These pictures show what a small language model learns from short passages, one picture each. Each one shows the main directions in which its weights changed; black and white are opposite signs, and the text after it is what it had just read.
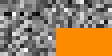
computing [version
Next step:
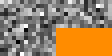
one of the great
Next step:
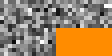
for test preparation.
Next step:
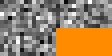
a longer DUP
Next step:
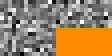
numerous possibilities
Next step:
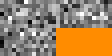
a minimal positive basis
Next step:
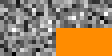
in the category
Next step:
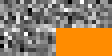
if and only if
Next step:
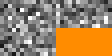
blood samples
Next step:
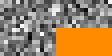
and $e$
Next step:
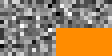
language. For this
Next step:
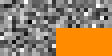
best possible at
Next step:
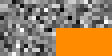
0$. They are
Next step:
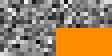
often experienced
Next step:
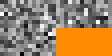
the second factors.
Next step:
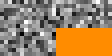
$\delta$ the
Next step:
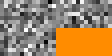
2 \left
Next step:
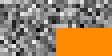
subset of the unit
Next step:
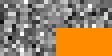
This result is a
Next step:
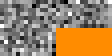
molecules, such
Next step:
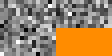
network. Each block
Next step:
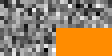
of actual material models
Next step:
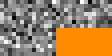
that there exist a
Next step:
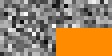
isomorphic to the
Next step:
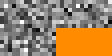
Technology, University of
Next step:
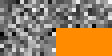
and licensed
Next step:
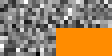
mean age has been
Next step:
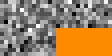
On one hand,
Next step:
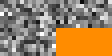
the entire staff of
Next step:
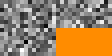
Food Transition
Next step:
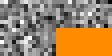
size (h)
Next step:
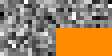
a price that is
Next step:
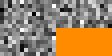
SPF MB
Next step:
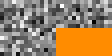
auditors follow
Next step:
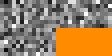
and should be
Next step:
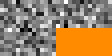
in sensory
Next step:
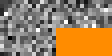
recognized to these
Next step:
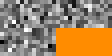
and see that
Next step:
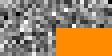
if $\Ext
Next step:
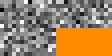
imputation was
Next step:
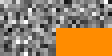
on $\partial
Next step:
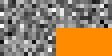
pH values.
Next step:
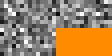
Development Support
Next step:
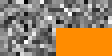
Finding a
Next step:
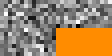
2 on Fig.
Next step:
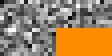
distinguish the individual
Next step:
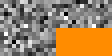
them digitally
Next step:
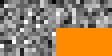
that had been
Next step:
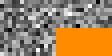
6 months after
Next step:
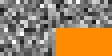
we refer to the
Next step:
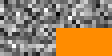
for detection and evaluation
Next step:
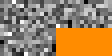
diagonal edge length weighted
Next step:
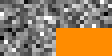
a normal part of
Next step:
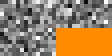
along the boundary).
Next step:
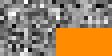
initial design is only
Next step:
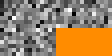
required to construct the
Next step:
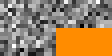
they explain force
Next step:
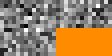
be of the form
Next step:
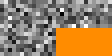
verbal communication.
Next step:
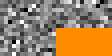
calls the attention
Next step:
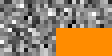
thereby offering
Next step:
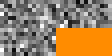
the periodicity of
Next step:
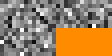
average values over 10
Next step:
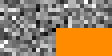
quiet times measurement
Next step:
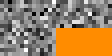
those who ever
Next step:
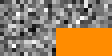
where we have used
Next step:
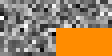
for $N$
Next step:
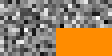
with uniform distribution over
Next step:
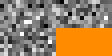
by Thara and
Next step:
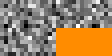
$ and perturb it
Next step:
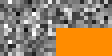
spaces with some
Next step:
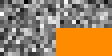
a given positive integer
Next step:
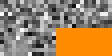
the children through the
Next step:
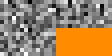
is absent.
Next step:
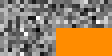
1 kcal
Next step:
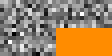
to process and quality
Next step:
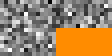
financial interest.
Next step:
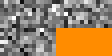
these administrative and
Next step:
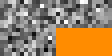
form a connected
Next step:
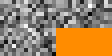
at some part of
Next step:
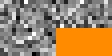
only terms that we
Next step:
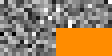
human skin
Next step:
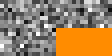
it wasn't
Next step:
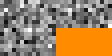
account the effects of
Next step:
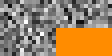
and improve skills in
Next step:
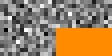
analytical results even
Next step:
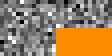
Table 1:
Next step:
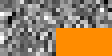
an objection to
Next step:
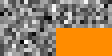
the trust level that
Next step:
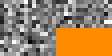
The mixture of the
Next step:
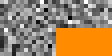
counting function
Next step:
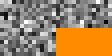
$\Pi$ onto
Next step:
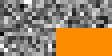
defined by\\
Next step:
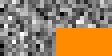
us identify our properties
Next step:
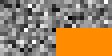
to the stable
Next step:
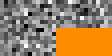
\item for every
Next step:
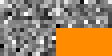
how to compute the
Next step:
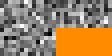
-BN on
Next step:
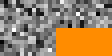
of resources in companies
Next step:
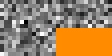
class of residually
